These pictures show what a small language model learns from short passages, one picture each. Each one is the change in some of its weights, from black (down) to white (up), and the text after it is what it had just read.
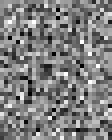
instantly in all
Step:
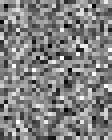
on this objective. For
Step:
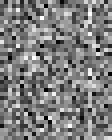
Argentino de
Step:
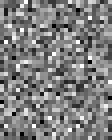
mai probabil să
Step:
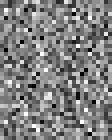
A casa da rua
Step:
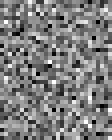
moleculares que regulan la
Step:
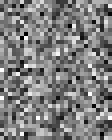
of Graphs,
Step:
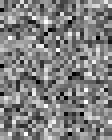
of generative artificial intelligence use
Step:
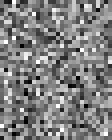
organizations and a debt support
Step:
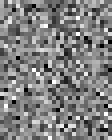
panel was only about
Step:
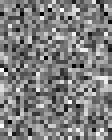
by using nutrient rich
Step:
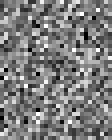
деятельности, что дает
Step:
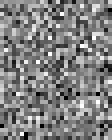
scale of PV systems
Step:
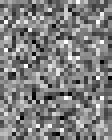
internet texnologiya yoki boshqa
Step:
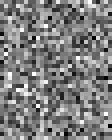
have been analyzed to improve their
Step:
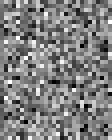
Iași a
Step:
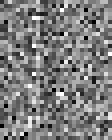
adaptable presentation of
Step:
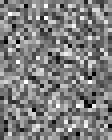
states, international bodies
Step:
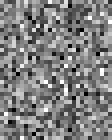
sessões práticas da
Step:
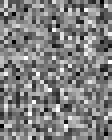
data for the work.
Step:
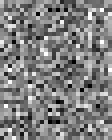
relevan dengan hasil
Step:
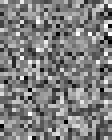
Technology of Work on the
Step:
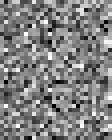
inclusive kindergarten
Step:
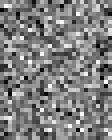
the phenomenon of digital
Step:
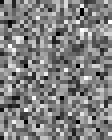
(2021). The adoption
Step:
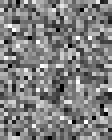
of psychiatric problems
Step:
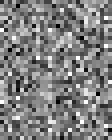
offers valuable
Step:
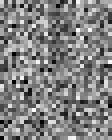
course of studies in the field
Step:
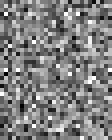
criticism N. has
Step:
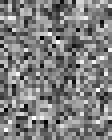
attributes of analytical and
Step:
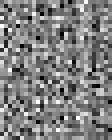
To maximize optimal matches
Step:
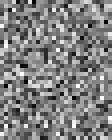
o'rtacha bir
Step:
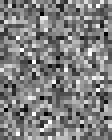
order of $x_2
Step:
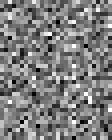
et gousses
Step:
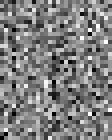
situación de vulnerabilidad
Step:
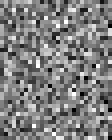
Landforms in a
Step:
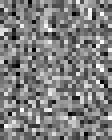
comunidade educativa para a
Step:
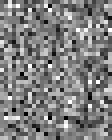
epizodlar va
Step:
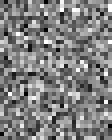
in Veracruz,
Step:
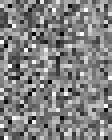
time traffic signal control model
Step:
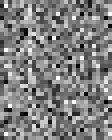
1. High-dose
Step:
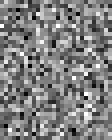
aspirations. This
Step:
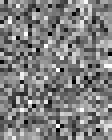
weekly). Metformin
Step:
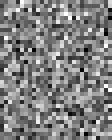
on a Gibbs
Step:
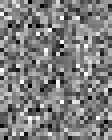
examples of how the
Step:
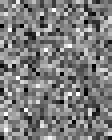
chop etilgan,
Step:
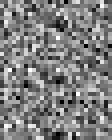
patient received 30 Gy
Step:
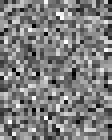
yer osti suvlari
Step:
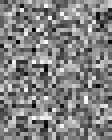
the strength and stability of
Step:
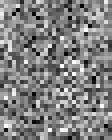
which the obligation to
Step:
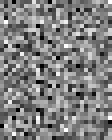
the superposition of a
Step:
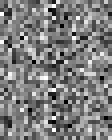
that it develops communication skills
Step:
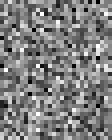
el investigador, con el
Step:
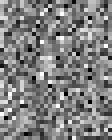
The Author named
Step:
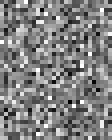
e evitar casos
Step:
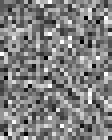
à toutes les personnes
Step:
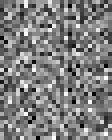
se observados atentamente
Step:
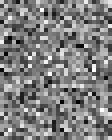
is applied to find the
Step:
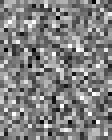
with standard ply orientations
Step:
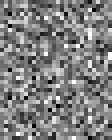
light-matter interactions are
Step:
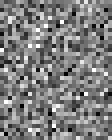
науки, її
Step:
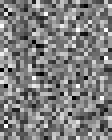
o‘rni bor.
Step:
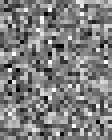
& Hussain,
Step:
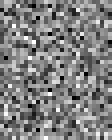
faol o'zlashtirish uchun
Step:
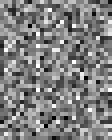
in a decentralized
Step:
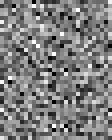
single-centre data,
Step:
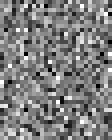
desempeño del capital
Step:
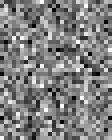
подхода через
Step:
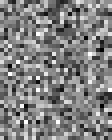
of Government has been
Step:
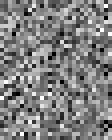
test of sphericity
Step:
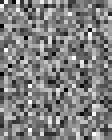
The ionic strength,
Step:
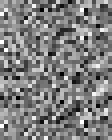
For example, under the
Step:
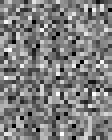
Саду бист
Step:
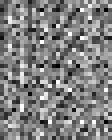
άτομα με
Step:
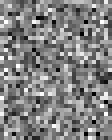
Rahbarni sevar
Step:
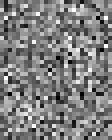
al quehacer
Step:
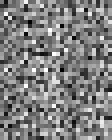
en la empresa la
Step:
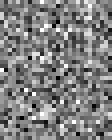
reducing risks and ensuring comprehensive
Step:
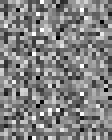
mechanisms increase economic growth and
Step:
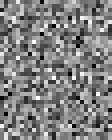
os próximos passos
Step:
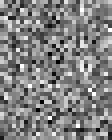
investors in the largest
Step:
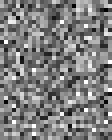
independent. However, this design
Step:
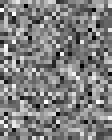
FN: Do feel
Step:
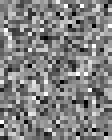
elements (given that the
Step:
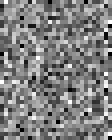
position at once, and
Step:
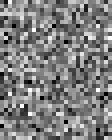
vicinity of the
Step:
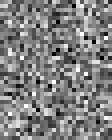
assessment. Our results suggest
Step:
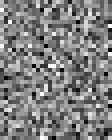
their daily sustenance.
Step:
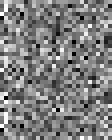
Теория и
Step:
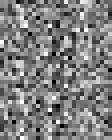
holda ko'rsatish
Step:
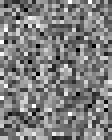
ishlab chiqarilgan tayyor
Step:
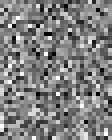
realizada por Pedro
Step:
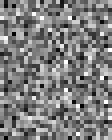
training of Certificate
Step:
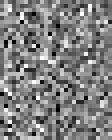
shaxslarning huquqlarini himoya
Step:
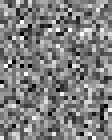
women. Their writings
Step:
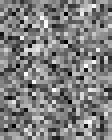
encapsulation strategies.
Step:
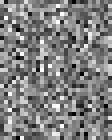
types were delivered at a
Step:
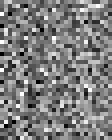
silver nanoparticles
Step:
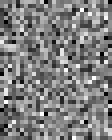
Результати дослідження
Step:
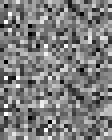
susceptible de
